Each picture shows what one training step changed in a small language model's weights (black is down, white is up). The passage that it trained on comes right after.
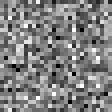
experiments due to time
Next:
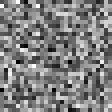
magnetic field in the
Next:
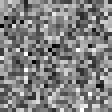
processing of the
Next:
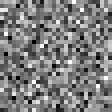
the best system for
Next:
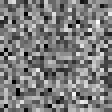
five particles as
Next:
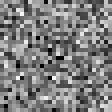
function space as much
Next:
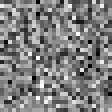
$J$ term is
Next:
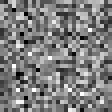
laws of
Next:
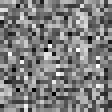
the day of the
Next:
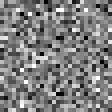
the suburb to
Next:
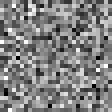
by $\CM
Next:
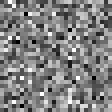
compounded by
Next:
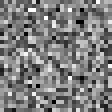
then, helps in
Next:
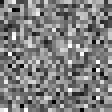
are presented Fig.
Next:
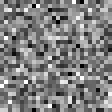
atomically thin
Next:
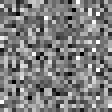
the mononuclear
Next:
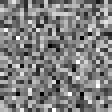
in which the full
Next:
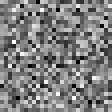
Peer review
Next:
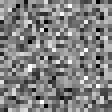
of the three energy
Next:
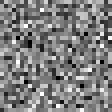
because several conditions arise
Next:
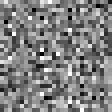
adopted. This
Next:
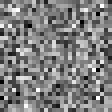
is sitting at
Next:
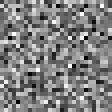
\leq \dots
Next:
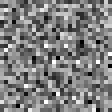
that in a certain
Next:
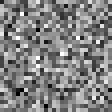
projects are more
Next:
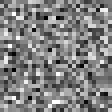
+ \omega_i
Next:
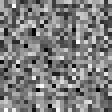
checked after
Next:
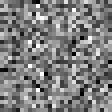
x; \lambda)
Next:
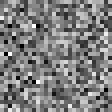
no significant differences observed
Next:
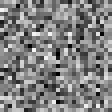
the global
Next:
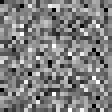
distributions for each
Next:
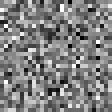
the Emden
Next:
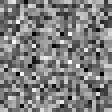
a highly significant
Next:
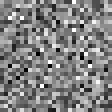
classify the
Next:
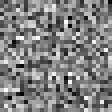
low-field data
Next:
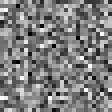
the optimization. The
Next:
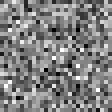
system is stable in
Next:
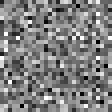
from students. Most
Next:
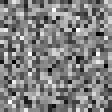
in instantaneous
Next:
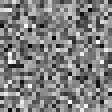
this value and the
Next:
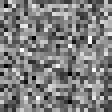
applied, which can
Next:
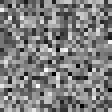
tail region.
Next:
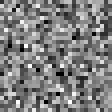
spectral bases,
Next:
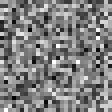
that in the past
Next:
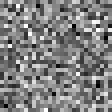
during an observing
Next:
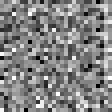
three main processes
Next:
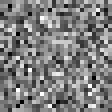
determined as:
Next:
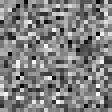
of the sensor as
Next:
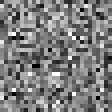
conclusions and
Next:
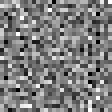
CSP algorithm
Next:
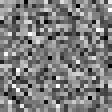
of light $c$
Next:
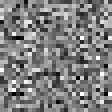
of metals and
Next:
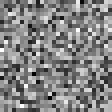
dealing with the
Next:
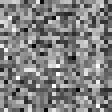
an explicit solution
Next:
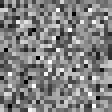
is captured by
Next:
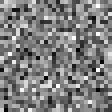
It is not clear
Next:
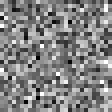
path key by
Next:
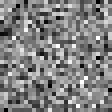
of the external
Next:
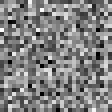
among financial
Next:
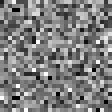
area under the
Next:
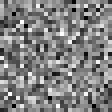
and regulatory
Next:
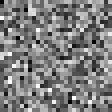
were transferred.
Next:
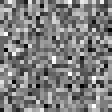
introduce variable
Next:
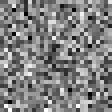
link between digital
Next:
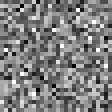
In the pH range
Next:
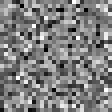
a submeter that
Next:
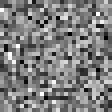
be obtained. Now
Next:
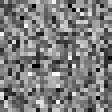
conclusions For
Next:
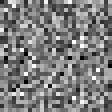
emotional and
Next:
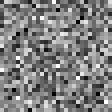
of anaemia
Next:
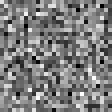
help socialize
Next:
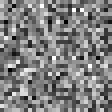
at about 32
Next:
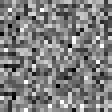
but is usually
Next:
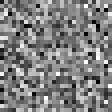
the ratio is
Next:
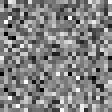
expressing group
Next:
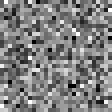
where upper level
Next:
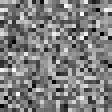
the $q \bar
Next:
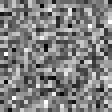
terror that
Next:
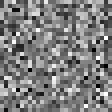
are correlated with how
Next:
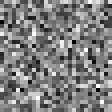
all sufficiently
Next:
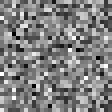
samples with a
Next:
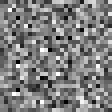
based on the optimal
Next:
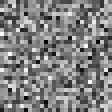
situation is
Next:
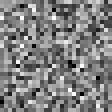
As with mixing
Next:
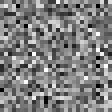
how the forcing
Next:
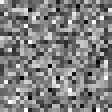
one already
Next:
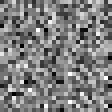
momentum and
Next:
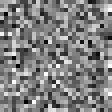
$v$ is the
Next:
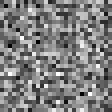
on the development of a
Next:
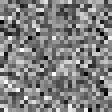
- ii. to
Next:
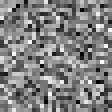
of laminated
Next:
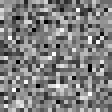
of motion associated
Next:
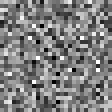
the previous sections,
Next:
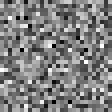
respective effects. The
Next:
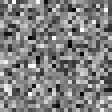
Include figure
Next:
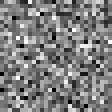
potentials result in a
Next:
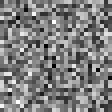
– original
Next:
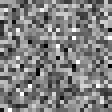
that several weak
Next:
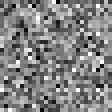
of ischemic
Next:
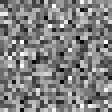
image 1 in
